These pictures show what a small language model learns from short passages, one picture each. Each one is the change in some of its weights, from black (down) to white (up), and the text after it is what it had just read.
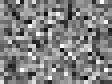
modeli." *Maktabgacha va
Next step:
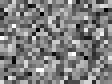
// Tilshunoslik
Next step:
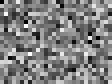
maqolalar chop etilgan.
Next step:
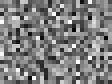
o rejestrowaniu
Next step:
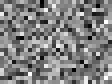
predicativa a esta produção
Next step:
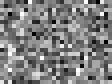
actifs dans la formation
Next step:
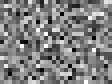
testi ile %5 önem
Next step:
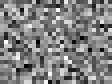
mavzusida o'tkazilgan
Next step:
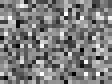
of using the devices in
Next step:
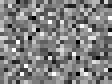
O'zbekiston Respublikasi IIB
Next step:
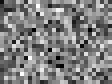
тергов ёки судда
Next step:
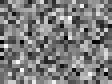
гидраты в природных
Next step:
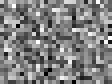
силы посетителей
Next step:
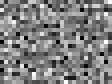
insonlarni yaxshilikka
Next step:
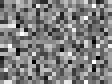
of child development, and
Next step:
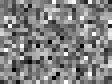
рода инфекций,
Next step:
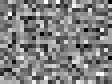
estudo de Villalba
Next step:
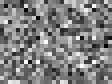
axloq ilmining ham,
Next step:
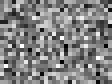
12 to the Convention.
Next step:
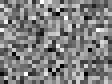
yang justru melibatkan
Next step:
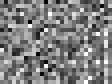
texnologiyalari va pedagogik kompetentlik
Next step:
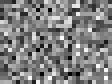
decisivo para a criação
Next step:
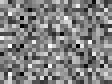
Industrial Revolution
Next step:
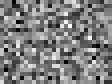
(Uzbekistan) Yakub
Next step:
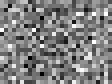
não haverá gravação
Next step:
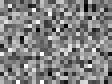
pelajar (Siva dan
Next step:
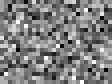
7 қоидалари ҳам
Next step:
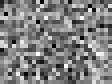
mathematical cycle
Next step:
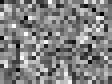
var att var och en
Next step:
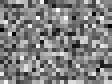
— Москва,
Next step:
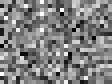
Property: Mapping
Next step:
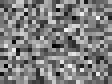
cải biên
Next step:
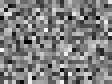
menegaskan bahwa
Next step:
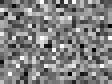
что олива является важной
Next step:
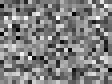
deben hallarse incluidos
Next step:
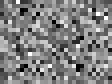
логистики представляет
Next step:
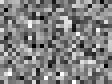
and Simulation of
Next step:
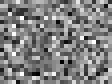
alta presencia de Ba
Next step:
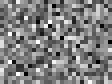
mazkur holat pensiya
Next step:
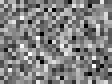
bolivianos para la
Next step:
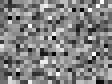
ko‘rsatish lozim.
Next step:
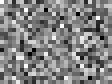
O NSE secundário
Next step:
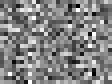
кг – для курки,
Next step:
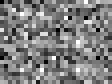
Özellikle kara
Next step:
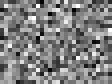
jurídica podem conter ou
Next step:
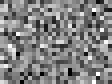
sustentáveis, Responsabilidade
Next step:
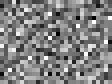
Curba de iritabilitate
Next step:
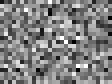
d'étude de la
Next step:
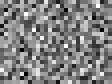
oziq ovqat
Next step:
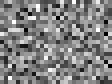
tarixi: Tarix fanlari
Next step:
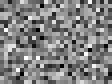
o con otros familiares 3.
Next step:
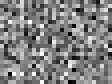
iguales a los potenciales
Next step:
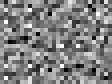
to'liq javob
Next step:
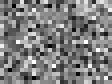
Taylor RN,
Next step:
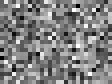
0 To indi - 1 For i
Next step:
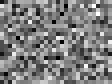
ирқлар устидан
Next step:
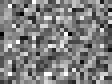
факультетской и
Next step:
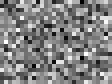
Sharipova, M.
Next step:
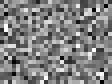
tys. os. W
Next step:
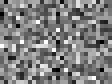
junta esmerilada
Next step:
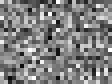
معاملة انتقام
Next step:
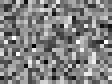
объемному классу
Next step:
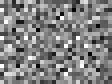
NAKNADA** –
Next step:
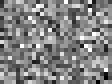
допомоги особам, які
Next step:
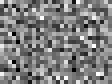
für die erwünschte
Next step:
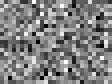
talabalarni kasbiy faoliyatga
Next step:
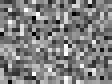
wordt met zorg
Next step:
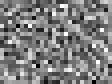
telah diaplikasikan
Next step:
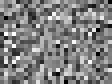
número médio de citações
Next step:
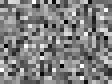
повноважень, необхідно
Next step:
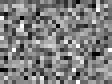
Anggaran Untuk
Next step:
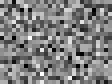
Evolution: From
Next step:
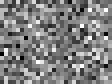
Qozog'iston Respublikasi
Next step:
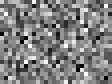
управління ризиками,
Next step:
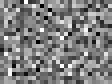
penelitian ini peneliti menggunakan
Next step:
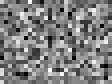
minden országban
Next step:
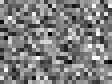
So'zim bu qish uchun
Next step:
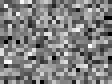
que la simiesca de
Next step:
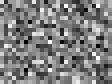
sharoitida ham quyosh va
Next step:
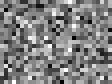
robustas y efectivas
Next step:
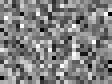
de rebeldía a la
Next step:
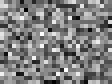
суд жараёнида
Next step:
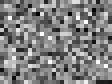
Shunday qilib, ko'p
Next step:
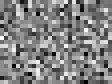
yuqori harorat askorbin
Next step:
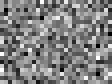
adecuada comparación entre ambas
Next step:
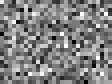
Embora a digitalização
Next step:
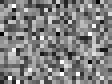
farmacêutico no
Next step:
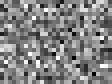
тем, что он обозначен
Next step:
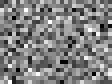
ҳақи, меҳнат
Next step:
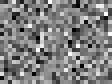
yoʻqotgan odamga
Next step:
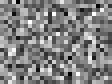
electorales para atraer
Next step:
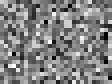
y al profesorado de aula
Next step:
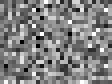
Ahmed Tahazade
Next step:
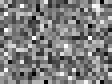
planning. Urban
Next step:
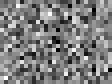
mexanizmini nazariy asoslash uchun
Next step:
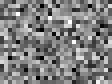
rois et les interactions avec
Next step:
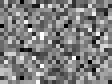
a'ziligiga qabul
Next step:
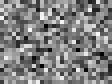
tahlil qilingan. Shuningdek,
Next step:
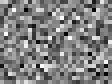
jogador satisfação,
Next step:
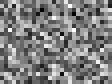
Buribaeva Sh..
